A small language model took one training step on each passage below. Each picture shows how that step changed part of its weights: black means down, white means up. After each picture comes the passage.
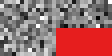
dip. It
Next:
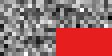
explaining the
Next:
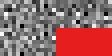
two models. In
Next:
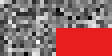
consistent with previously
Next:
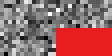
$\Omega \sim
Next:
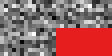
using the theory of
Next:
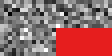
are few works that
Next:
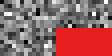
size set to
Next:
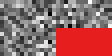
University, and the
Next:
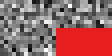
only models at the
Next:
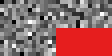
starting point for
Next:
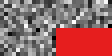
at normal nuclear
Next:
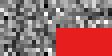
order to explain
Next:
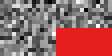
have the same performance
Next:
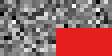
energy conversion efficiency
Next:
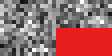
that the collinear
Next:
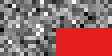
temporal evolution of
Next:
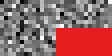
description of fundamental physics
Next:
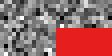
relation is reduced to
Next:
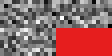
with the distance between
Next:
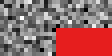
($\rho$) correlation
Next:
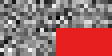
of the same
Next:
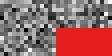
the short-time
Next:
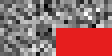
errors, as do
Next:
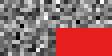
does not apply
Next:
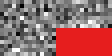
contributions generated by the
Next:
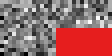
the experimental parameters as
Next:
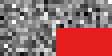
affected by
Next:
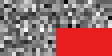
the distribution, rather
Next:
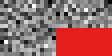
of row
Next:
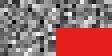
faster than
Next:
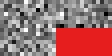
place. The
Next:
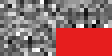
differences in the
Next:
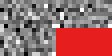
status &
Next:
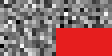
of choosing
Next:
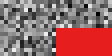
the coupling of the
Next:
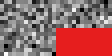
and curved space
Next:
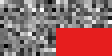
present paper, we
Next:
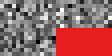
height fluctuations,
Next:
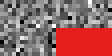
In particular,
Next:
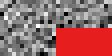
r$ based on
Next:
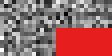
of the standard
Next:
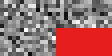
model). For more
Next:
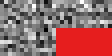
of the materials
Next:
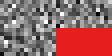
achievable regions of
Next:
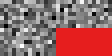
for $1
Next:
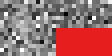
better (see
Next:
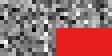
the hadronic
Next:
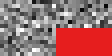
into identifying the
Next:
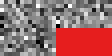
best-fit parameter
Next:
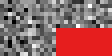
\), depending
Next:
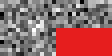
particular X,Z
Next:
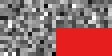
addition of spin and
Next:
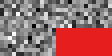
spatial extent of
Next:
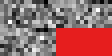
to define the
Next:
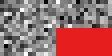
repulsive force
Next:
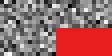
of vanishing probability
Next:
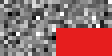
(see Fig.
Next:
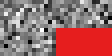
As the next step
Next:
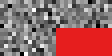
12 recordings
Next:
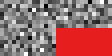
open IT
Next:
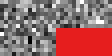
the force that corresponds
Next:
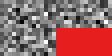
– most
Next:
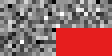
3 summarize
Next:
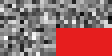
created a
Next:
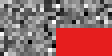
we would then be
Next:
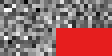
function of the
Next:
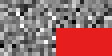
kernel} &
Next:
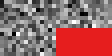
observables or their
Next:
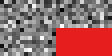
of chiral
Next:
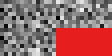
the purely local
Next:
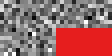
a factor of
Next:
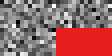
of Physics \&
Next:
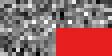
as leakage
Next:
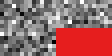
superconductivity can be
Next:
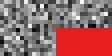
each $t
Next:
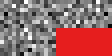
forms that describe
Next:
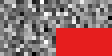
particles emerging
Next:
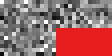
Using the fact
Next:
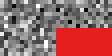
display the standard
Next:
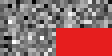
A way to understand
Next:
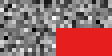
findings of
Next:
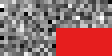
shapes the
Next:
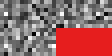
+\\ \nonumber
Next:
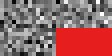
contact with a
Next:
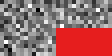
propulsion as
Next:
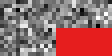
holds as
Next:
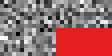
of the critical current
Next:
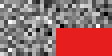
only of s.
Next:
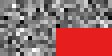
calculations using the
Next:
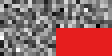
with a fixed number
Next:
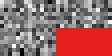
present study, we
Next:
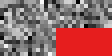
second class in the
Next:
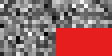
from the figure and
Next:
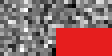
on twist angle
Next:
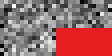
when replacing
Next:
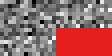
\item A positive
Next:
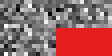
paper is organized
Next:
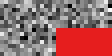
the one body
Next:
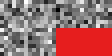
employ the identity
